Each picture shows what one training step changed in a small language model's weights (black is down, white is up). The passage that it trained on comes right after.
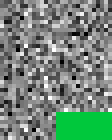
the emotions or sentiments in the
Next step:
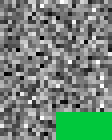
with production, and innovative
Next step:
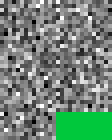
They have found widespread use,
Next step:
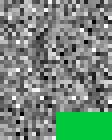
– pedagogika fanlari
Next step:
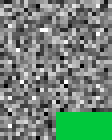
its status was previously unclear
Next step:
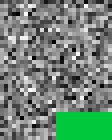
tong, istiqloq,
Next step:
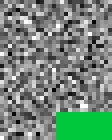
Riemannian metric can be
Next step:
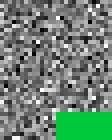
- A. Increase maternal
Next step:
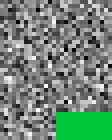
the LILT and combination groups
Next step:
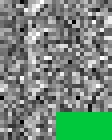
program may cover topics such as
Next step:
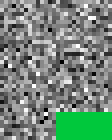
acyl-CoAs through
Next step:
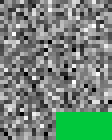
su supervivencia (Luna,
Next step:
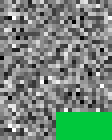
castellana del reino de
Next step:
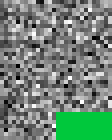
intended to reflect the
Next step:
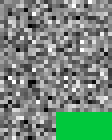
de Letras Dhar El
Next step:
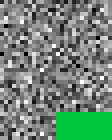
believe that the results could be improved
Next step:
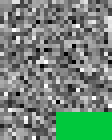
patients in India experience a higher
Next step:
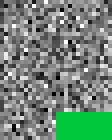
%GC maior que os
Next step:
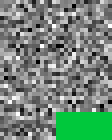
studied area (Riga et al,
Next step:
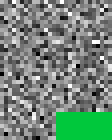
a photon is absorbed in
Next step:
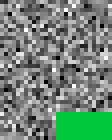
Tabel 3. *Geometric
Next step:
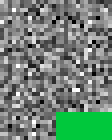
affecting the retracting motion are
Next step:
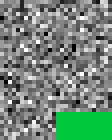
amalga oshiriladi. 5.
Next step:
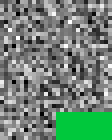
q \label{c1ex2},
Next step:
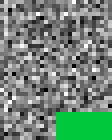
monolayers), Raman mode
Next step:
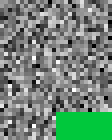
and $s_2(\theta)$, are
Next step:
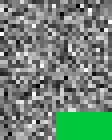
The authors declare that this study
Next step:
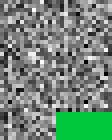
et comparer les capacités des
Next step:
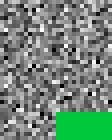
remarque, également, des
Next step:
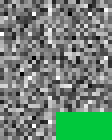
in the *n*-hexane extract
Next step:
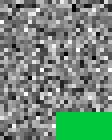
stability diagram based on capacitance
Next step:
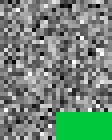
diseases that are associated with high
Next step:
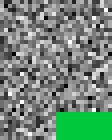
T2K and NO$\nu$A but
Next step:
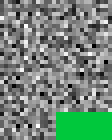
Katrina, que destruiu
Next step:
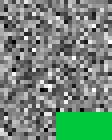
et al. (1995), applied to
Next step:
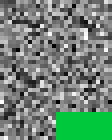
em outras áreas do
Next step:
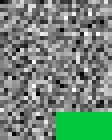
deste trabalho. O uso
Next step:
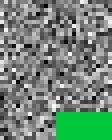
development in automated driving and
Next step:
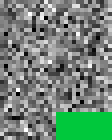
moment using revised results from
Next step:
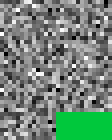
For example, lines 5-7 of
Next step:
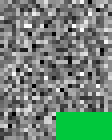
[4]. In [3], the authors
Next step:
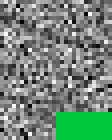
ideal relation over part of the
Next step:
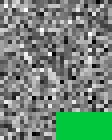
breaking force of the structure was
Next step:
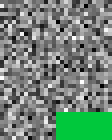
97%, respectively. Therefore,
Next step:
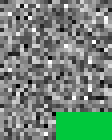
has a single minimum in correspondence of
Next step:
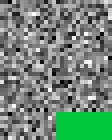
is reflected in the nearly vertical
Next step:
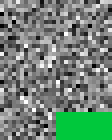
the total number of potential encounters with
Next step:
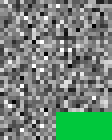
$E_H$ for all energies.
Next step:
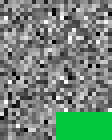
repetition, lexicology,
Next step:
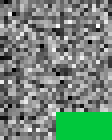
data collection permits early
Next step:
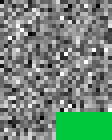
very high value of pyroelectric
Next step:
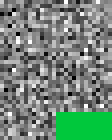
abierta del presidente de la
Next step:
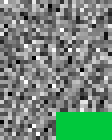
3.6. Mitigation Work
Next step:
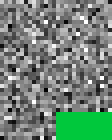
consistent with reports of similar
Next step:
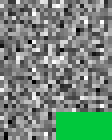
Honors Research Projects.
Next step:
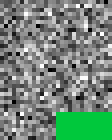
that government should not relent in
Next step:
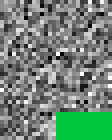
and to extend the joint spectrum
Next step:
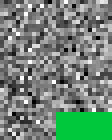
as men, the primary responsibility
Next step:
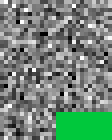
bom levando em consideração que
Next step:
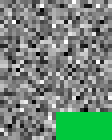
and expected quiet times during
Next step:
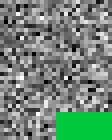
a Goldreich-Sridhar
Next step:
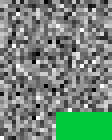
M., Giacani, E.
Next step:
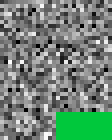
thus implying that as the energy is
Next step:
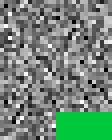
a given pressure was found from the equality
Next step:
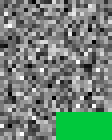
and different ways of expressing distress,
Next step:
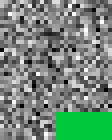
tireoidiana materna
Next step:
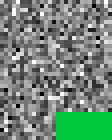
repetition or from a spatial
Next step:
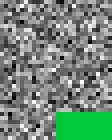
energy due to thermal pressure calculated
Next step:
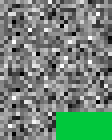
моделирование в
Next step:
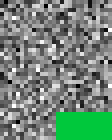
factor in countries which enforced
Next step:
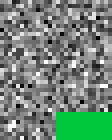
mechanical power. Wind power
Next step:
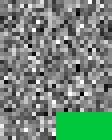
have any questions about data protection,
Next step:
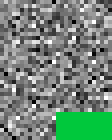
is challenging for patients and
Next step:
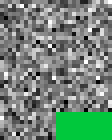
are extending our study in this
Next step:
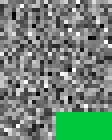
first reported hit compounds of
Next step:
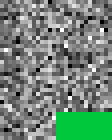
systems-based models, and the identification of
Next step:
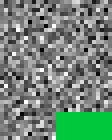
software Offline Sorter
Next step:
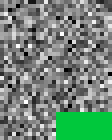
digital transformation, the technological
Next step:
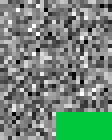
do more corporate social responsibilities
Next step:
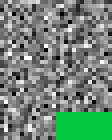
base a recolha e a
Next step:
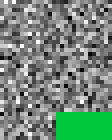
branches, the distribution function of the
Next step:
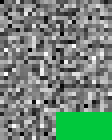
process. \item \textit{Static
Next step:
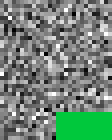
etc.), or in financial
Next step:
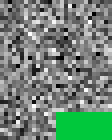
to study the basic operation and working of
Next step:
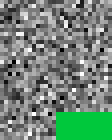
with multi-scale CLEAN
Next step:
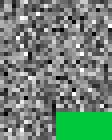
population, 170 trainers and
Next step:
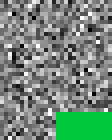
ko'rsatadi. Shu
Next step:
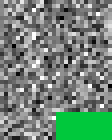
and scalpel. Clinical parameters were
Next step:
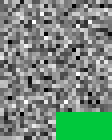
dari berbagai sumber
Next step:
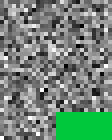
Food and Agriculture
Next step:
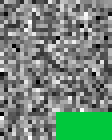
variation among the isolates. Three
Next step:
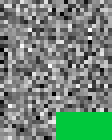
centered at $z=$3.2.
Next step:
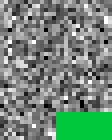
concept of covenant is clearly
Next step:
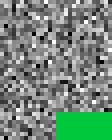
expliquer l'implication
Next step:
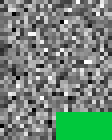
protons using MicroBooNE
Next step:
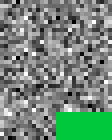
a constant parameter throughout the
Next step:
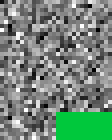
same domestic market. While
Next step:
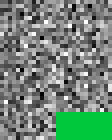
with fluid restrictions with a p value
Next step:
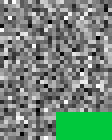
engagement. These are not currently
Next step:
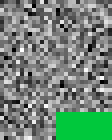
genera. The performance of all formulas for
